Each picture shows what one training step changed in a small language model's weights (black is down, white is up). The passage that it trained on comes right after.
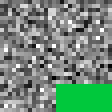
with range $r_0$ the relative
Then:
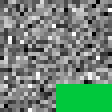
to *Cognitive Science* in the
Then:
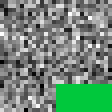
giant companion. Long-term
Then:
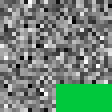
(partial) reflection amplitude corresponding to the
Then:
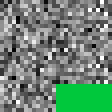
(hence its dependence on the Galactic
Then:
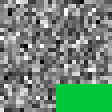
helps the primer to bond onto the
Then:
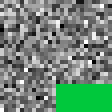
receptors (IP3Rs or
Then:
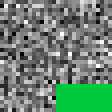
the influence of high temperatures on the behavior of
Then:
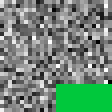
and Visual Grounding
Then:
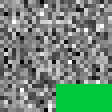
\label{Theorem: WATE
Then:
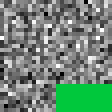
is the straight line $h=
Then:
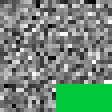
institutions are distributed and well defined. The
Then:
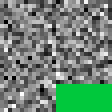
\newblock {\sl The power of
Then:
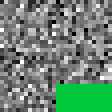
assigned to H_4 (1H),
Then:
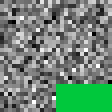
of coefficients as the weighted average when integrated
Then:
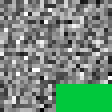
safety interlock protocols, this paper
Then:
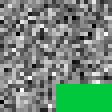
City of Vienna through project
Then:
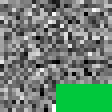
and pure glycerol under
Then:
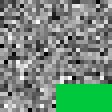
that the structure with the largest bandgap
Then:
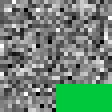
results showed a substantially negative budget of the
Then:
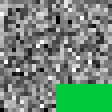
of attitudes, however it is psychological
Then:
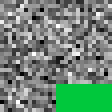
and the 2023 Roadmap towards a
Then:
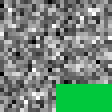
course remained the same for the
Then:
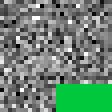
IFRS, the rate calculated on the
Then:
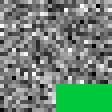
for data processing, statistical analysis and figure generation
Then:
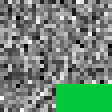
the Isgur-Wise function
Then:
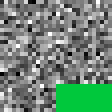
indicates that students’ progress should be monitored
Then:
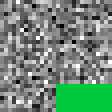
seems to be completely resistant to
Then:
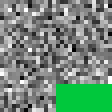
(Zhovnir and
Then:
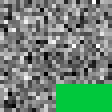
effect. VEEP aims to develop,
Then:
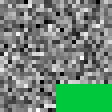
hierarchy and the obtained model can be used
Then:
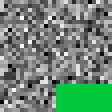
contrast at the tip, which is
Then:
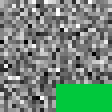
navigation in the Brain.
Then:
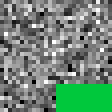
and a time of $t=100$
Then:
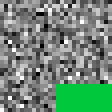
WHO partograph, or involves a
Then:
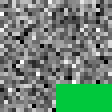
the soil was categorised as high
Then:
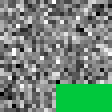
thus expanding around it we get an
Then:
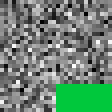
[Fig. 3(b)] or all
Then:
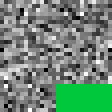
a good adjustment of the proposed
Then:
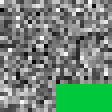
realized by the evanescent coupling
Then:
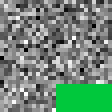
LO. Of course, gluon
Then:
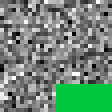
cases often require consideration of survival,
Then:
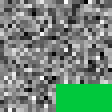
corrected our results for the box size
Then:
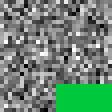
reasoning with machine learning, as well as the
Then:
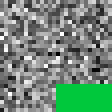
of nanowires ($d = 60
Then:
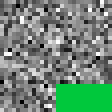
case of the GEMM function, up
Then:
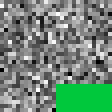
detection of the 16S DNA by
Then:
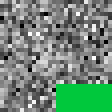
Gaussians to model the points.
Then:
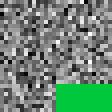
bars by a factor of 1.96 to
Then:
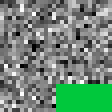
are available in the article and in its online
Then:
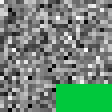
of Sequential Monte Carlo, a
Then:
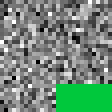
effectively, but also to develop new skills and
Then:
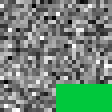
successive CT images by assessing
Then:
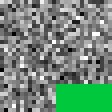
decreases the number of samples in a single
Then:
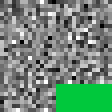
Abstract This study sought to address the
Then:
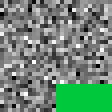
system at $t'$ is independent of its
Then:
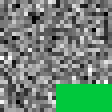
are now moving towards renewable energy.
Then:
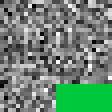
the residual effect of Integrated
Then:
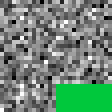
remote resource within a *mobile
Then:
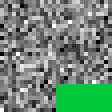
the hybrid retrieval model focuses mostly on
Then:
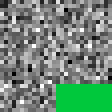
Kufra, which we reached after
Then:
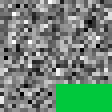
equations are completed by Dirichlet
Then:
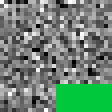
by a thin slot $\Delta$ determined
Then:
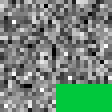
Consequently, the solubility of the extraction
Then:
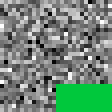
dataset (Figure 2). Xception is a
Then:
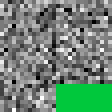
We assume a ring radius of 610 nm
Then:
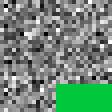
proper construction of sanitary facilities and
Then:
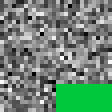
effective modality for teaching and learning
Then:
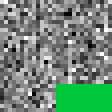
recommended practices are employed depending on the targeted
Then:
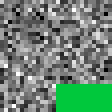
treatment of a dimensional reduction of such
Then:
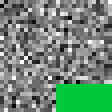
thermo-mechanical behavior of
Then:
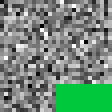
1. Department of Mathematics,
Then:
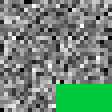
most applicable approach has been reported by
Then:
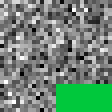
density, $p$ is the pressure,
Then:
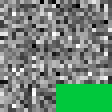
citizen science initiatives analysed
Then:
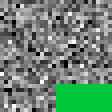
diffuse quickly through it and reach the
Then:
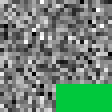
museum.](#) Apparent
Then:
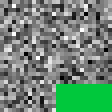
time. Although it is not primarily a
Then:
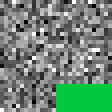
visitors. She went with
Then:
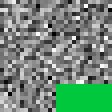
visible spectrum shows clear signs of helium
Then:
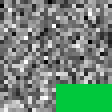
actually serve the same functions as human
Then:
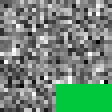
and maximum temperature above the local historical 95th
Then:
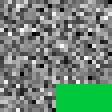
open circuit voltage $V_{\rm
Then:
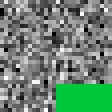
as on land is at an all-time
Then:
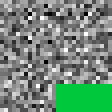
coefficient of the photosensitizer.
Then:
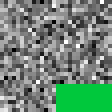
take is the instantaneous approximation. In this
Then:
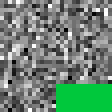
part of the closed-shell energy
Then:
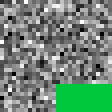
200 years of control over the government. -
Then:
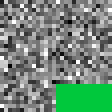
for ZF, NeMIMO,
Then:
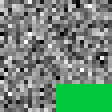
under the conditions of P_value <
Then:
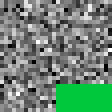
an overall subjective positive result, and this
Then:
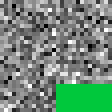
worldwide distribution are provided in this communication.
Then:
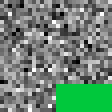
regained vision more than
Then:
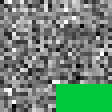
study investigated the antioxidant and
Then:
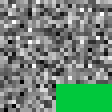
moving faster than the planet at the point of
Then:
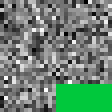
prove that \textit{RMAP}
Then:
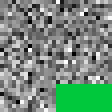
product was then purified and sequenced.
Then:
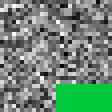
of Civil Engineering, Main
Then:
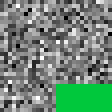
shelves. - 2- With increasing
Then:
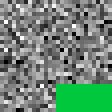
\ee \be \rho_r
